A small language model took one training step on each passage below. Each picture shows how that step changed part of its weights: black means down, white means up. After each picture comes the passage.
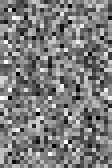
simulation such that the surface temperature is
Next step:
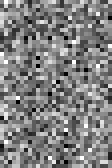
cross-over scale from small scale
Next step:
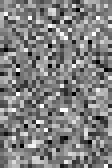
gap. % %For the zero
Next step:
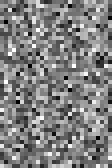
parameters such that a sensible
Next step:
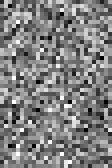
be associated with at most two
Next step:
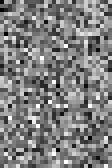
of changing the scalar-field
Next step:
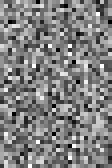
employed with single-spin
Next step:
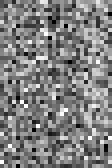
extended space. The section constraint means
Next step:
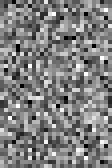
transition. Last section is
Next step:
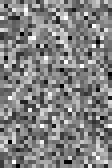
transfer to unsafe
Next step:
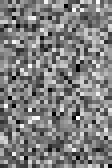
$\Delta m$ sector are also
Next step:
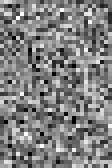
the quasi-steady
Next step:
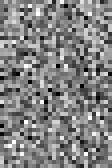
the above potentials, solutions of
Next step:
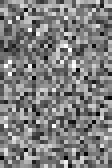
multipartite entanglement
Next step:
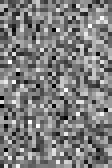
solution of the problem is by now
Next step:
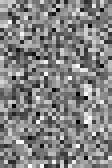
SAW generate some transitions from
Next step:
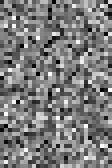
Thus, in modern Universe
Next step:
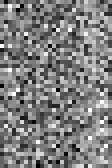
more detail by first introducing the
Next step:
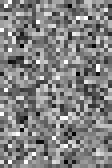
able to capture higher order interactions between
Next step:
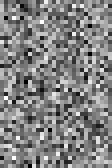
want to use the solutions for
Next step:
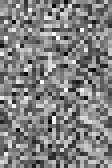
We are very grateful to
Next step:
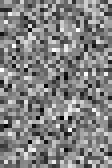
to facilitate localized
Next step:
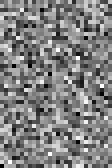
the smoothing process for the
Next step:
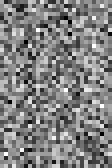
multiplication implementation in the
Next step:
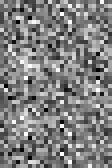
{NoStop}% \bibitem [{\citenamefont
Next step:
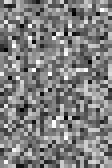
and find that the in and out
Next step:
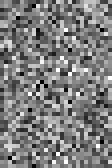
technique to generate perfect
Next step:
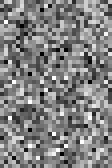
and the second limits the size
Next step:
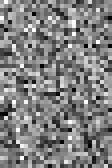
the Fre-Rf
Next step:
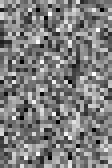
that transform vectorially, which means
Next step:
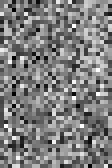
combined with the lower bound
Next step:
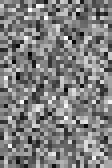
columns may be written as
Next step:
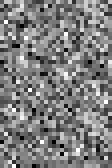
and VBF signal strengths
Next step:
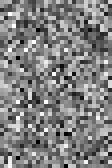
independence between attributes
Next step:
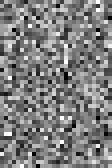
to cancel. The fact
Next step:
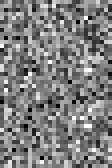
worse when evaluated on
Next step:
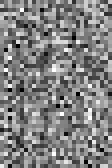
the significance of the excess
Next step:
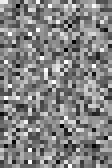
exchange correlation functional is used
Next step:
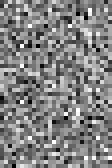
the IRAC data.
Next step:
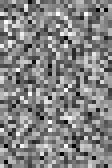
power-law models are commonly
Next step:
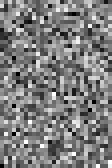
process of the collision, are
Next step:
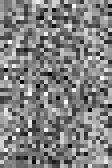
independence and secrecy
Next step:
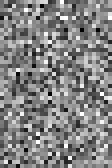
worthwhile to remark
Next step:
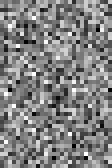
a type of recommendation
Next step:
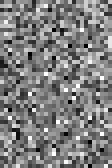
stability region of the fixed point
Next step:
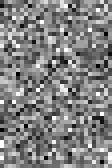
plasma. To this end,
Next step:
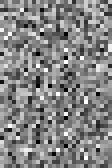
the pair states in different groups are
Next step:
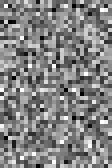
the two winds are direct
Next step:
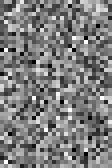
found in clusters, and determined by
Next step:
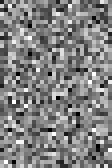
\eeq The operator $A$
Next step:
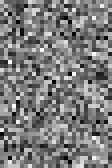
multiplied by time)
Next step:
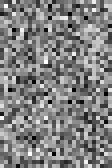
computing with emerging
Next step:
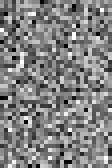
with a high-gain
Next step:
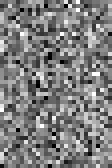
algorithms Because MASF
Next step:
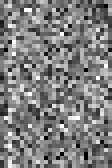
\nonumber \\ N \frac
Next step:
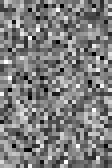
Davan\c co}
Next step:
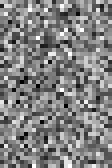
and rhythmic activity
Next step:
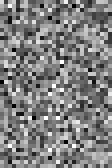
so we perform molecular dynamics simulations to
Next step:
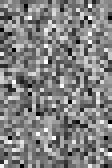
one of them and put it
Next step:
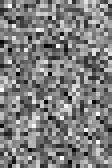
weight, we construct the
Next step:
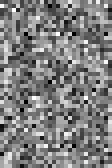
than seeing or diffraction
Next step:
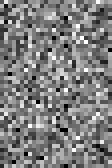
abstracts. For author
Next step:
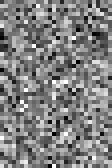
interesting discussions. The work of
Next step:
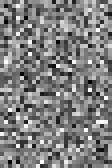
tend to grow faster
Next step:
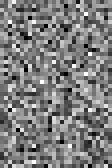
We impose the following boundary conditions
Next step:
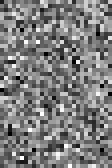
$z$ and $\bar
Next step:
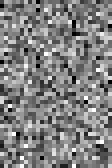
oxidizer. The
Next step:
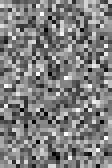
applications ranging from classical and
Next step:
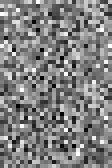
Corbino geometry with a
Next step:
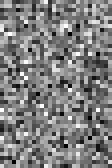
literature. The literature galaxies are
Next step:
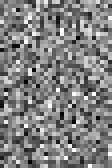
select AGNs, as
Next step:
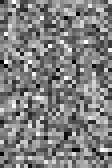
) e^{\frac{\lambda
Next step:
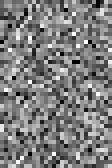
H (dashed line)
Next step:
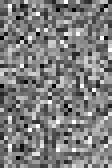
the kinetic term of the action
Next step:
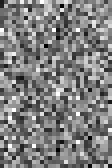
we used the definition, eq.
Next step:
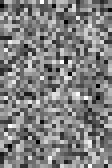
to capture the asymmetry in
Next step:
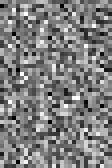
absorber structure. The 3
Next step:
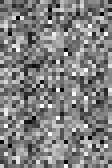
Thus, since the spectral quality of
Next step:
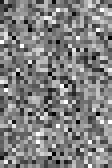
gradient of refractive index
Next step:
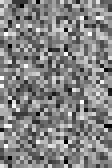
2.00). This reduction results
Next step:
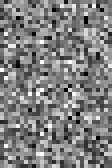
proposed method, extensive experiments have
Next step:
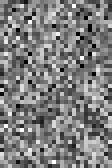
Factors related to the
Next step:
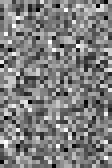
sinusoidal electric fields
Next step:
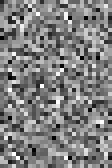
where $x_{i}\in
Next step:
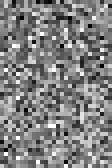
think that the suppression of
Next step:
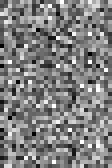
targeted at a more
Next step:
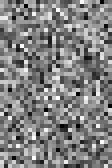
The standard shearing box
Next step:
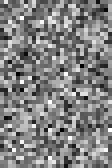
can clearly be seen in
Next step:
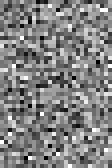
the domain $ \{ x,y
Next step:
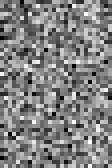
of the minimally supersymmetric
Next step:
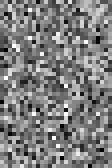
can show that this configuration can be
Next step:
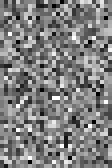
to (half) the optical
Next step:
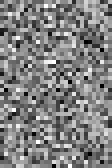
in more contemporary
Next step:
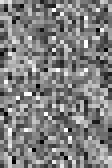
+ \Delta \Sigma_h
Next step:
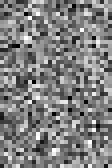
compounds of the family
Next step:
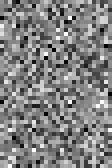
properties by looking at a
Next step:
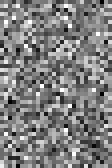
connected region containing $\cl
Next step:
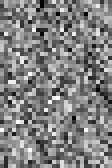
\zeta}\right) =
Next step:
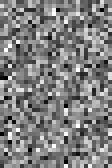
stress that the learning phase in
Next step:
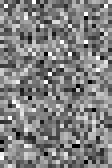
L_t\right) +
